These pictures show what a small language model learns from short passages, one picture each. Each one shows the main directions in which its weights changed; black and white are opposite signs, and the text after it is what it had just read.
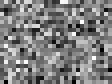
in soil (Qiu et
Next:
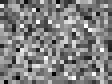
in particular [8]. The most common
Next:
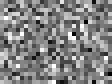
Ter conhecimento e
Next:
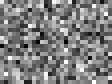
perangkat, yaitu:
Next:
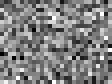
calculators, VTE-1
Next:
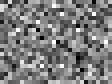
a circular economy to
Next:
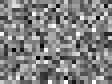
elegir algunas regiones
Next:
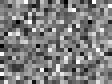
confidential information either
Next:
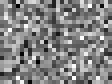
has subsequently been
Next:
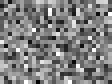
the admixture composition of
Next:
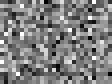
e convenções internacionais sobre
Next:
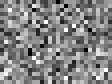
noise and other artifacts and
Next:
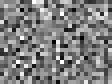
6-7 yoshli
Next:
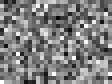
Fertigation (S at
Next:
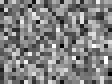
PET-hemp composites
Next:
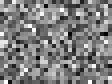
nouvelles données
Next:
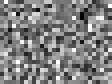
initiatives, both of which are
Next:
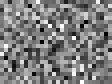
number 16 of 2018, concerning
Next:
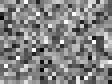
alternate arrangements and
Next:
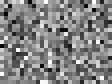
in fiber-reinforced
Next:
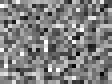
voivat selviytyä
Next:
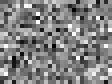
supply system for mobile communication
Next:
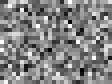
heating mantle,
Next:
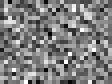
движение, местное
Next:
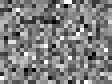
Foundations of Physics;
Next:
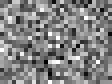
перспективных сортов
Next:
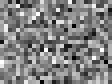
years in high school. When
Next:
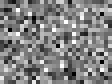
out by each of the neural network
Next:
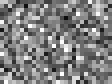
electron mobility (μ)
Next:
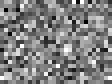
2012). Experimental design methods
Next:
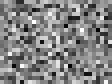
mais de 200 genes,
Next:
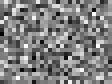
las normas de aula y los
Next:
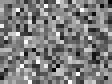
rates. These findings
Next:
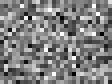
be probed in a free
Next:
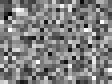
often used in complete distribution
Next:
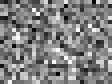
to hospital for surgery
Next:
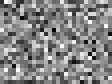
of gradient slopes for
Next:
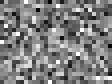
as a legal guarantee
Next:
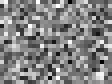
se encontrava já
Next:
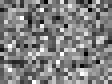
яких практиках
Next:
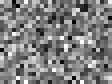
is associated with the challenge
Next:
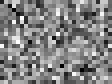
Description of the Study
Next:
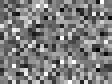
à população áreas de
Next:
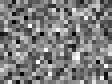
статуса человеческого
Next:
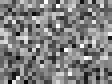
the roll one, but the first
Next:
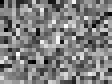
borilgan tajriba va
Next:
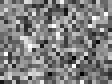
trabajo como investigadoras en
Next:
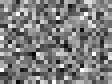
the buildings, and the people who
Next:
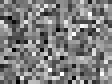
the following metrics are calculated
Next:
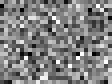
A., Antonova V.,
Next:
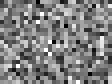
baud, 8 bits,
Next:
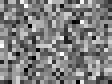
lexicon. According
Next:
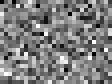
of a metal rod and then
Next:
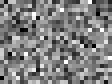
на фортепиано
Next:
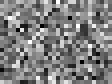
CYTOP polymer
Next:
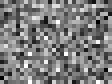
see his real goals and
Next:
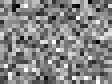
will be mixed with the
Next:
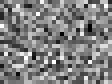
cells cultivated for one
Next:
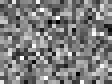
(certain waiting
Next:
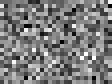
art that deviates from human formation
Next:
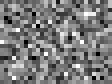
of the present study are compared with the
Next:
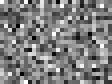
V tomto soupise je
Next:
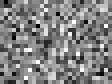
125 prislovov)
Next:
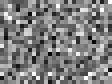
a given batch of
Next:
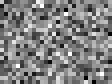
uning kamol topishi,
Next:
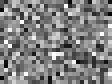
space. Mathematically
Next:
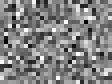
rivojlanish va aholining
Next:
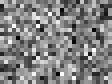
Things (IoT),
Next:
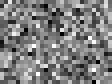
an overall size of $48
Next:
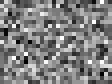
beradi. Aqliy
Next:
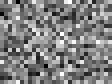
bahwa tumbuhan
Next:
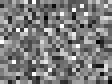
India ³Department of
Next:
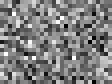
of India. But an increase
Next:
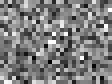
effect of classified human resource by
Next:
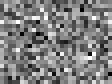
Turkic Peoples in the
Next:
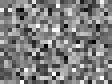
users of DOACs was
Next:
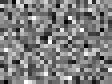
Filipino. 1.83
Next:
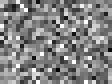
option R – rewetted
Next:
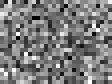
un caballero que don
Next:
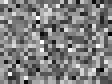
comparing the metaphorical
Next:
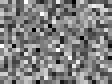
o processo de triagem e
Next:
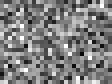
certificados. Essas
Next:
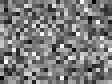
IRR of each project cannot
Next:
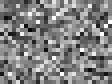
process. Moreover, this method
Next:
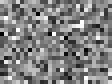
to recognize individual author
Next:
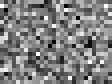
aniqlik va qulaylik
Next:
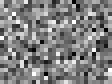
ACTIVATION ON
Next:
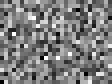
Universidad de Salamanca
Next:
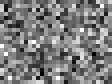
and classification of CKD.
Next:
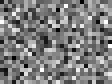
com o estúdio,
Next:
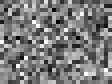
que entre nós se
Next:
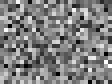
5). Incidence of
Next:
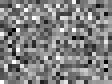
farzandlari bo'lgan
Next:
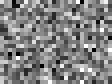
is due to the better behavior of
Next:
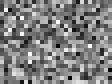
smartphones. - 2.
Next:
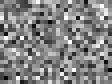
s- Drug Related
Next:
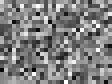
TVS and Bajaj are
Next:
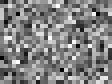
rhythm of bell
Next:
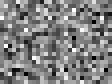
su cultura organizacional. No
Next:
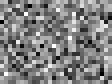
appear in literature for generating
